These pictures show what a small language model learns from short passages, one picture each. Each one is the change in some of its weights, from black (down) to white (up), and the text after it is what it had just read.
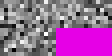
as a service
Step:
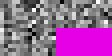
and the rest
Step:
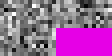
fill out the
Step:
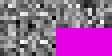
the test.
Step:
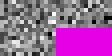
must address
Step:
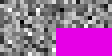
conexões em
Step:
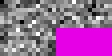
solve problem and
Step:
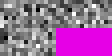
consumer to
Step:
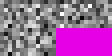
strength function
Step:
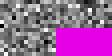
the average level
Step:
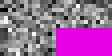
tempo de
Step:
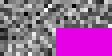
distant parties
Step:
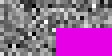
the theory of
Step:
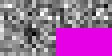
up to the
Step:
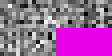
can give an
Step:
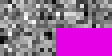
PDF is
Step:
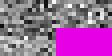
locali per le
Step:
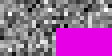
note that the
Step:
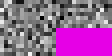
that purely
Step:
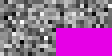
is a lower
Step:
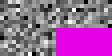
pressure between
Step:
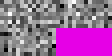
them show values
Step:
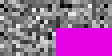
fraction of
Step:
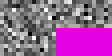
a striking
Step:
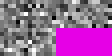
are different. For
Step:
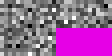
ratio of
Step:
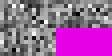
the use of a
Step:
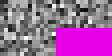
defined in
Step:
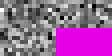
hence to the
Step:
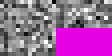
agreement and
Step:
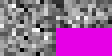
on top of
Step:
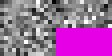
que contribuem
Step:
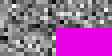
covers a total
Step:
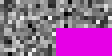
in orbital
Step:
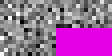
as can be
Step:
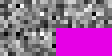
time by providing
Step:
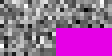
to you as
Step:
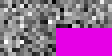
as rather
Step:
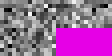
magnetic energy
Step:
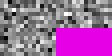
covered and
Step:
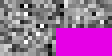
work is part of
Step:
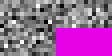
its chase
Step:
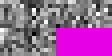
the effect of the
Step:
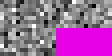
by differentiating
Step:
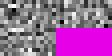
other hand,
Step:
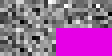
as proxies
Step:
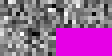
consideration the
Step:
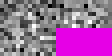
are quite
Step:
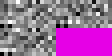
These values were
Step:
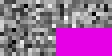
will necessary
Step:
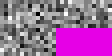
will generate a
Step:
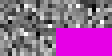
the $r
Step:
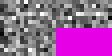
quantum systems. In
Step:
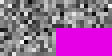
is intended
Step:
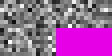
We assume that
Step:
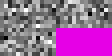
caused by
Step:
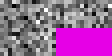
is saying
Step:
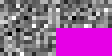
idea of
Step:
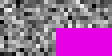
as $a
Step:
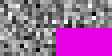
result we have
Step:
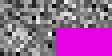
día se
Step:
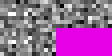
\] where
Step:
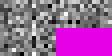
an integrated
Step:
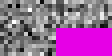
assada em
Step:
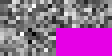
stated the process
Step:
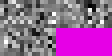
the dust
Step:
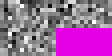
the symmetry
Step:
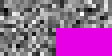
in terms of
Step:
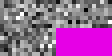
distribution chain that
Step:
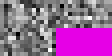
the teaching
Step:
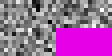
the entire
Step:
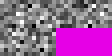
a user and
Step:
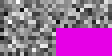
The properties in
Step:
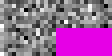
total of 5
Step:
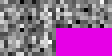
string as
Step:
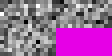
have change over
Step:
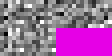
two weeks
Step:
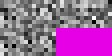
recur to
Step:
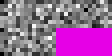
assume that
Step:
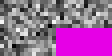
with space group
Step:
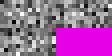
is provided about
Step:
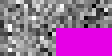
legais do
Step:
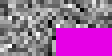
main part of the
